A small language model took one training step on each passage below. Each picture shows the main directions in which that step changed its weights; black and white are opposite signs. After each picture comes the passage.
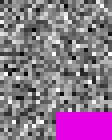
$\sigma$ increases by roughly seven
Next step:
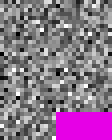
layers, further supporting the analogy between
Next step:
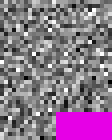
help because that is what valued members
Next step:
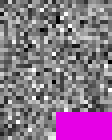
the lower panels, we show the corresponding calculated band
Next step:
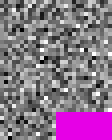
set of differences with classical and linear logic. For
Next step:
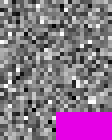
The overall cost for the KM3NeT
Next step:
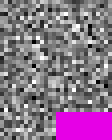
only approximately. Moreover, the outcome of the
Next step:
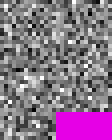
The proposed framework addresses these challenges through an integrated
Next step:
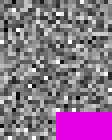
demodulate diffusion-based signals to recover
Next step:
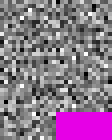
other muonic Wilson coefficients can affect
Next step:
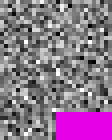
\end{equation}i.e.~the background
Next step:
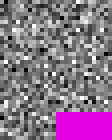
0. \end{eqnarray} According to
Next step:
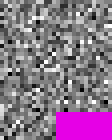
density operator $\rho$ into components of coherence
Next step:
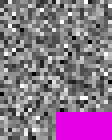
the space-time diffeomorphisms. It
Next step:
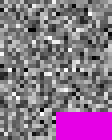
method can be used in any setting that permits
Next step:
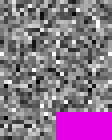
of $(r,\theta)$,where we do not expect
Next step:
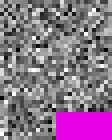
is large on the molecular scale, and neglect
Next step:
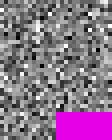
correlation function (\ref{eq:corr}) .
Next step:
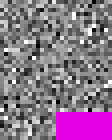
the transition is continuous. If $C$ is positive
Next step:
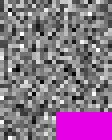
calculated results in this simple model from the observed data.
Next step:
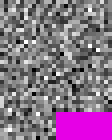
networks using the community module of the
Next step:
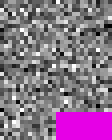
that the maxima of pair creation rates for two
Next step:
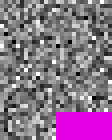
rate, we know a little more about local
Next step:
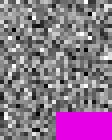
\begin{equation} \chi^2 =
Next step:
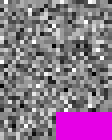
we shall prove the following uniformly exponential decay
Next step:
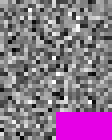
other hand, determine whether the generated samples populate the
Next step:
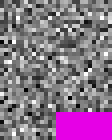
B := I \cdot \partial_{\lambda}
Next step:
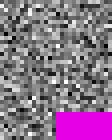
2. It can be observed that compared with the initial
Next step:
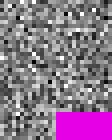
= 0$ so that there are an equal number of
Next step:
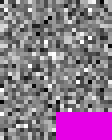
\end{equation} where the potential energy
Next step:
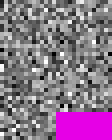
have been observed for these compounds. Since the
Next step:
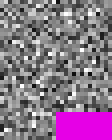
the last equation above which yields \be
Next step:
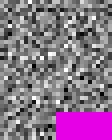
to fit oscillations, global fits find a small
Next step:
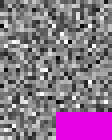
radius is 1$'$, the best-fit
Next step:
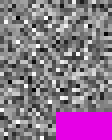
{author} {\bibfnamefont {R.}~\bibnamefont
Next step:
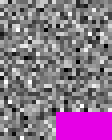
the harmonic oscillator modes of the physical
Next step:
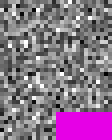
agreement with prediction of a synchrotron
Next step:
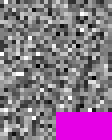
same energies. Thus, $s_{t}\simeq
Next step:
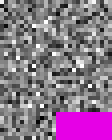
\end{equation} In position space instead we
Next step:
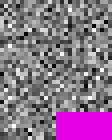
proto-compact remnant's mass
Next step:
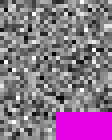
By the help of FIB milling and
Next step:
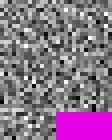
the behaviour of overlap $|\Delta|^2$
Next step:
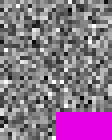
parameter mapping is \begin{equation}
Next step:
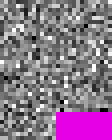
estimation in sensor networks with quantized data',
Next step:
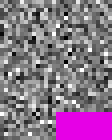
into the cavity mode gives a good photon collection
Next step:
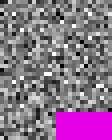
the block-diagonal nature of the Hamiltonian due
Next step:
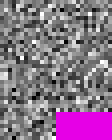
of users and requires additional screen real estate
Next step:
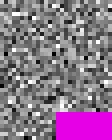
to a Rayleigh-Jeans
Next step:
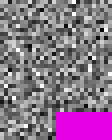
the structure factors in random sequences is reduced to the
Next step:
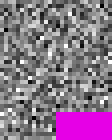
of secondary structures is a subjective process
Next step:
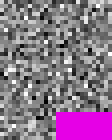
are presented in the top and bottom panels,
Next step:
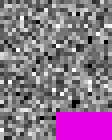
fluxons can hop between neighboring
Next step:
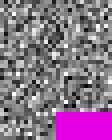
added value of such tools? This paper
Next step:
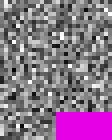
share same interest, people in the
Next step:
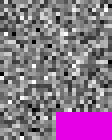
and different from zero only during a time interval of
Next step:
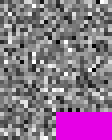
The latter is in general further reduced by the
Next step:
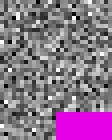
coupling $\tilde{\lambda} = \lambda /
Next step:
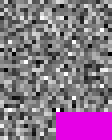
and a single 4 byte field would be enough to
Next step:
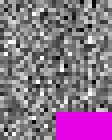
is obtained as, in the thin wall limit,
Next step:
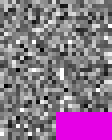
understand their power source, how much radiation they produce and
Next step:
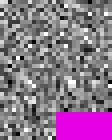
the calculated dipolar hyperfine field at
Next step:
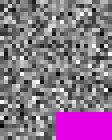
finite subspace of a countably infinite
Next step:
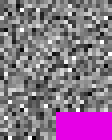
of the effective radial mass-energy density distribution of
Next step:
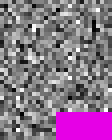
The optimized Bell function $|B|_{\rm
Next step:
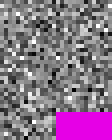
\pm 1$ & 1 \\ \hline After
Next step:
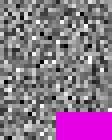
energy gaps in the closed geometry. As in
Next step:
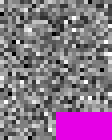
$U$ and $J$ parameters taken at
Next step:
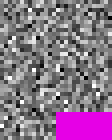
more. Thus, a physically important question is:
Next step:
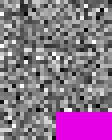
are proportional to the one-nucleon matrix
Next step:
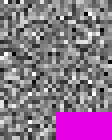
structure. The final training dataset comprises
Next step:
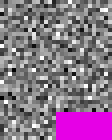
Its intrinsic robustness, low computational
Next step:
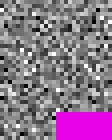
Quantum teleportation has proven to
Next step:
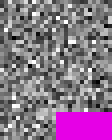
for RDF store management software, including
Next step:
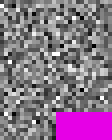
on BM) article has the most in common
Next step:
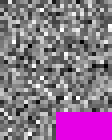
the LHC detectors, it clearly demonstrates
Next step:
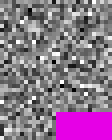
case both these quantities equal unity which results in
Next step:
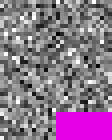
\midrule \centering{0.99} &
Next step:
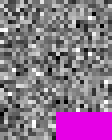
to the standard wall-crossing formula
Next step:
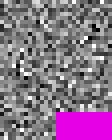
implies certain relations among the Green functions of theory.
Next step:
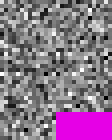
are in line with our experience with finite systems which
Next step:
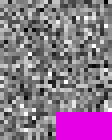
the correlated atomic insulator phase is
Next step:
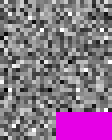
that reported in the NIST database.
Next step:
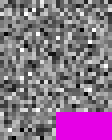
the Proca equation in a fixed negative cosmological
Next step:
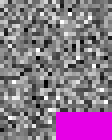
the only candidate for a consistent extension
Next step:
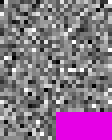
texts to LANL has pushed
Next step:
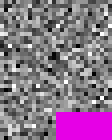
determine how much angular momentum can be maintained in different
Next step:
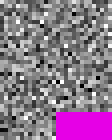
behaviour of the fibre material and its thermal expansion
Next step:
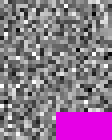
with the fractional 5d CS term. The
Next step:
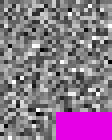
has also been a discussion of the flow to conformal
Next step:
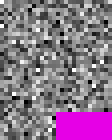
$\chi''$ is larger, about one third
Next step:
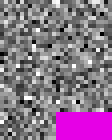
limit cycle oscillators. The algorithm is based on
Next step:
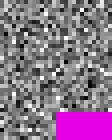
shows excess hard emission above 4 keV.
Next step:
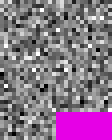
Feynman integrals depending on two and
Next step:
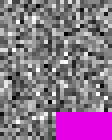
band. The red and orange stars mark the
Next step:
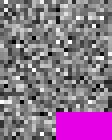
evidence, not on observed spectra). Even so,
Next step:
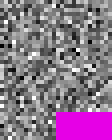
dispersion measure, rather than the detailed structure of the
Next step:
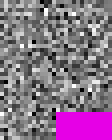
Figure 5 shows the C-DCS spectra with a
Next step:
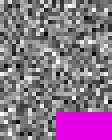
have broken reduced-round variants of
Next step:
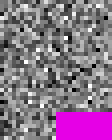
Fermi momentum ($k_F$), and Fermi velocity
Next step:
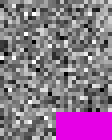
with Diffusion-based Mediating
